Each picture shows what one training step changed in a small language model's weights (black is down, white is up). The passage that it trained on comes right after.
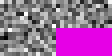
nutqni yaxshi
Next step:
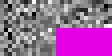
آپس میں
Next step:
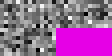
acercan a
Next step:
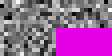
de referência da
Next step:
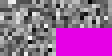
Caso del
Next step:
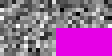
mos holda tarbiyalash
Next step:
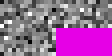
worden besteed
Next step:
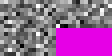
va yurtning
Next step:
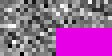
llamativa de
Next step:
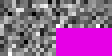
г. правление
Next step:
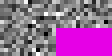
y Elinalva
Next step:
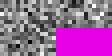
declaración de
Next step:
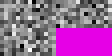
formato de C
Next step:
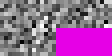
De Yosh
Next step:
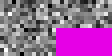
- innovatsion pedagogikani
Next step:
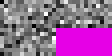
analisis teks
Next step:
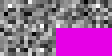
in Chinese
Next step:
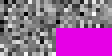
12 oygacha
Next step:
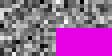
inicial foi fundamentada
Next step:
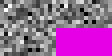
analysis of the
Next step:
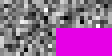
surety is
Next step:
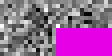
is the very
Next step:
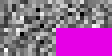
dan lunak
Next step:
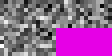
системи управління
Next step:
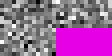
conjunta do
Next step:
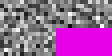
segundo nivel de
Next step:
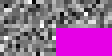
resultados. A análise
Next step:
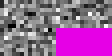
realizar ajustes
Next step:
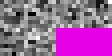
grand effectif de
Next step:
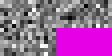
asociados a
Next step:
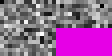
u generatorning
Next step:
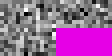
of acute
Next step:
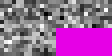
pula regulasi
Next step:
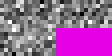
à importância de
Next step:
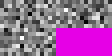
la producción de
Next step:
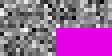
el campus
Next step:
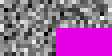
31 foizida
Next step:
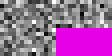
puna në
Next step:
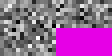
waste and
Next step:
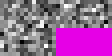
развития исторически
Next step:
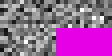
лиц при
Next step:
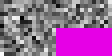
Seminário de
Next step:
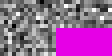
результаты исследования
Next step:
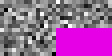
ularni o'rab
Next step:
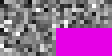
administratif, yang
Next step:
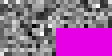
maktabini ochgan
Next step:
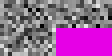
bila populasi
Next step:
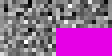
uslubi va
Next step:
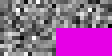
целостном и
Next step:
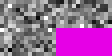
або інтересів
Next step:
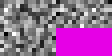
tentang Sistem
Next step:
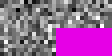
dentro del marco
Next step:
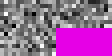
processes, its
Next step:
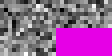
або несуть
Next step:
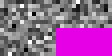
позволяет не
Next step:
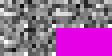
Toshkent davlat iqtisodiyot universiteti
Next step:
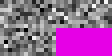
intervención educativa
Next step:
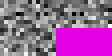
або надається
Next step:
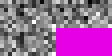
Shu omillardan
